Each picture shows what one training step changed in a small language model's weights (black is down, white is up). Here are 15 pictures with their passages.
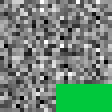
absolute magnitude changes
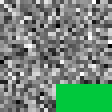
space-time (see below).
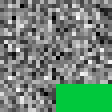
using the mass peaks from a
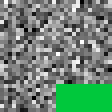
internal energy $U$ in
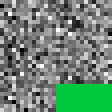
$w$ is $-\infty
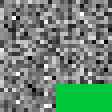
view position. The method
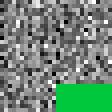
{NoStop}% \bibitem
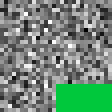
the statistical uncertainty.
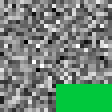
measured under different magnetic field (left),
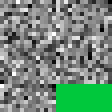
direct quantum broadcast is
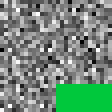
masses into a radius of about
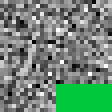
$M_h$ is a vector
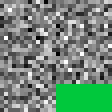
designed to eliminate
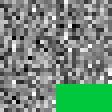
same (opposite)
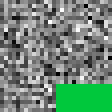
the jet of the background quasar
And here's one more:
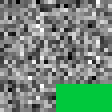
these field lines that transmit some
